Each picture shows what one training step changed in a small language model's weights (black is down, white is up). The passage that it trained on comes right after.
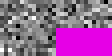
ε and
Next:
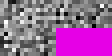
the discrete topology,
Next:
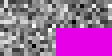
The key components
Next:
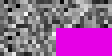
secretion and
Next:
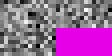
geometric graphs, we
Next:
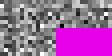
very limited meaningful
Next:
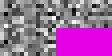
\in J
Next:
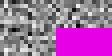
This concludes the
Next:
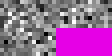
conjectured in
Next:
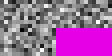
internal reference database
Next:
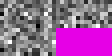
known, advanced
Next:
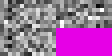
perform the numerical analysis
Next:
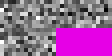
to $\Delta
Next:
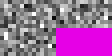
что и
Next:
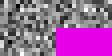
subgroups that can be
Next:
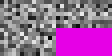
testing and evaluating
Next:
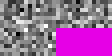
a chest
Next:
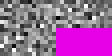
programmes with
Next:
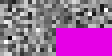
it was conjectured
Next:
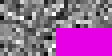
which amounts
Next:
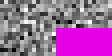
Step 3:
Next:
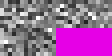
with higher education
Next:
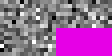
- I don't
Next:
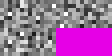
less extreme
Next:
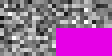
and the proof is
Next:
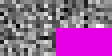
IN, USA;
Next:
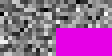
agriculture; carbon
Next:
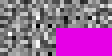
issues Points to
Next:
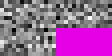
assessment insight and to
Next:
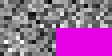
Fourier method, the
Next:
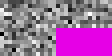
higher quality content.
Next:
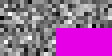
and chemical properties of
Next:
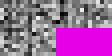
their ancient
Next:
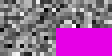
past year (the
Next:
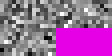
border area can
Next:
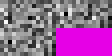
infected patients with
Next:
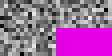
or the real line
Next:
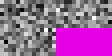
to k,
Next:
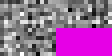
this norm. While
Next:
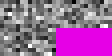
on the job.
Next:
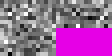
shows higher accuracy.*
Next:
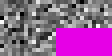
precautions and
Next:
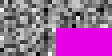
College &
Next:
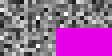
colour of
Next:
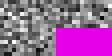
in vital
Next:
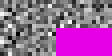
were recorded in the
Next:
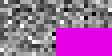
TP. Therefore
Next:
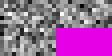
and Coordination
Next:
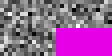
of minors.
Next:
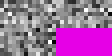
In the same
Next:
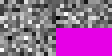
and 1G)
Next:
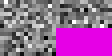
obtained through a
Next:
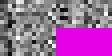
reviews classical
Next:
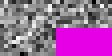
For example, an
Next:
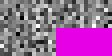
maximal Albanese
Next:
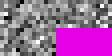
performative actions,
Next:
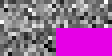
Therefore, it is
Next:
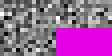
are below those of
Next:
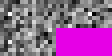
of false
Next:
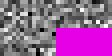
of animals
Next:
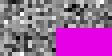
thematic areas.
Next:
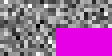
maximum independency
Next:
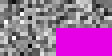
the CT is
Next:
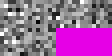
(DB) equivalent
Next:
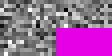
factors were investigated in
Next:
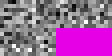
is indeed a resolution
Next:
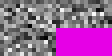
run away.
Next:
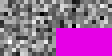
$ by the cycle
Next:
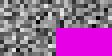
transfer of measurement
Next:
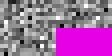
the normal bundle to
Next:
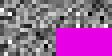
advanced significantly in
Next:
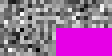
the dislocation density
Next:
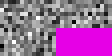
to the iteration process
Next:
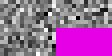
nontrivial fusion
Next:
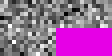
when the bending
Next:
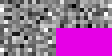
low glass transition
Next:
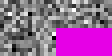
of two steps:
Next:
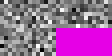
written. The author
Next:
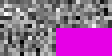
method to examine the
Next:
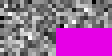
and thus implies
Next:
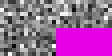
to warn of
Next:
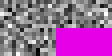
were transferred immediately
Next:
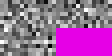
obtain at once
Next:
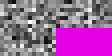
is a normed
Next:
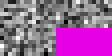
is possible to define
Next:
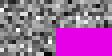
to the original
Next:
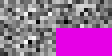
set ${\mathcal
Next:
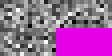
study. Author
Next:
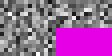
of L* value
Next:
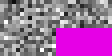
the reference conventional
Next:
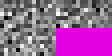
are due to the
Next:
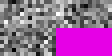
the selected samples,
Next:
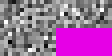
the tree method is
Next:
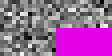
of the study.
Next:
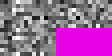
recent timesteps
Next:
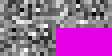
a coboundary
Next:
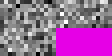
element methods for elliptic
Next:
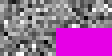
the equilibration
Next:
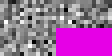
the {\bf normalized
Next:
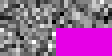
than seven
